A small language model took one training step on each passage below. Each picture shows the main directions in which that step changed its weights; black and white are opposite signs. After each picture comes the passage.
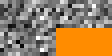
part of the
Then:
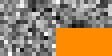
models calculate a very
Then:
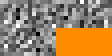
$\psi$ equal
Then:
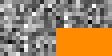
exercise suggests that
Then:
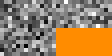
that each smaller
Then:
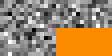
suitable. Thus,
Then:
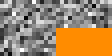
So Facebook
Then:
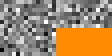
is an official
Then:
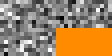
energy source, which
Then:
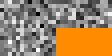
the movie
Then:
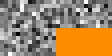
function. Solutions
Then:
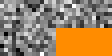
derive the 't
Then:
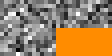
optical fibers without
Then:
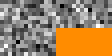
the gravitational force.
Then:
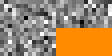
(realizing that
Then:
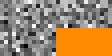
instantiated within
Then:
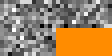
follow, its
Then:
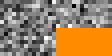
is confirmed by the
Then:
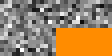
key challenges,
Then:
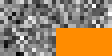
and then take their
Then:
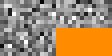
The data that support
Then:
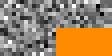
been used in protein
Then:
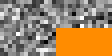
the role of
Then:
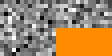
b, more
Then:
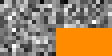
Electrical and Information
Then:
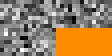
the tradeoff in
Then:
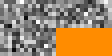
and SMR with
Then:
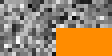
calculate thermal conductivity from
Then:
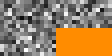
temperature. This trend
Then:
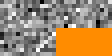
dense blocks of pages
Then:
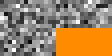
companies, Business
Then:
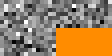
is designed using a
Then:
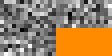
and large molecular clusters
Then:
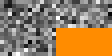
The paper was
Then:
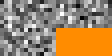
advanced complex treatment in
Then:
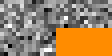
operation of the product
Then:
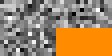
highlight the key issues
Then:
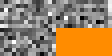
of the word is
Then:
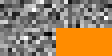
data record as a
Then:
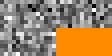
enhance and generalize
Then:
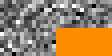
work will be available
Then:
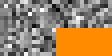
equity to the
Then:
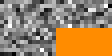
sustainability in process
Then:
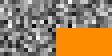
of \citet{
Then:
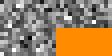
input w ,
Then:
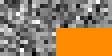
five qubits to
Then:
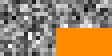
especially in developing
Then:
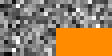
group 1.
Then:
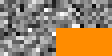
determination of their
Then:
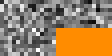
bonds and
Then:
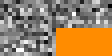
at which location,
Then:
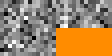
easily to test the
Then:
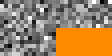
time for the three
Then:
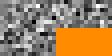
lived AILT
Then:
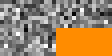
the natural slope where
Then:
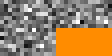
in purpose,
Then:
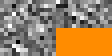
universal trimers
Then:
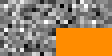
Fibre analysis
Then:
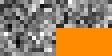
organic load rate to
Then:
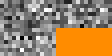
testing the structural model
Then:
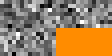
formal fragment.
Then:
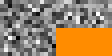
Since the solutions involve
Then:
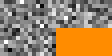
and radial velocity with
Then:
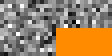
determinants of
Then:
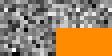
of $E$
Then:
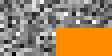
funding agencies,
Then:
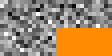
deal at their
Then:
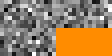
from a given training
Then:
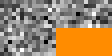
found, particularly for
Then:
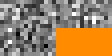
the presence of only
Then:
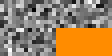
uncertainty analysis and
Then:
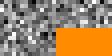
mass for rho
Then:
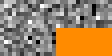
However, most of
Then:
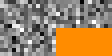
and 18 sites
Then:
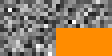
I, as a
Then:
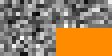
knowledge. On the
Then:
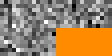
\alpha =
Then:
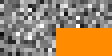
billet. The
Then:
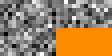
by collisional energy
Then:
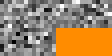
control signal overhead
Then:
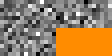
host material should be
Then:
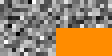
stable, the patient
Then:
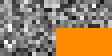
transition between a
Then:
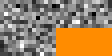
cases, they are
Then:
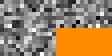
derive exact analytical expressions
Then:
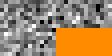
of stars commonly referred
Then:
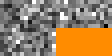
how a minimum strong
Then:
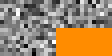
the known members and
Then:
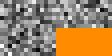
belongs to the
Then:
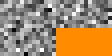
approach to probe these
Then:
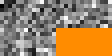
SL is currently an
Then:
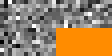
information % \affiliation
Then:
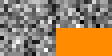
of science.
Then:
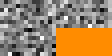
of the square
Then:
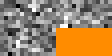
describe tests performed to
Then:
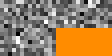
to 1 and
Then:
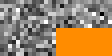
the one-dimensional
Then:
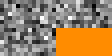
quarks, the
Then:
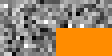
SRC due
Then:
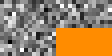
misspecification types
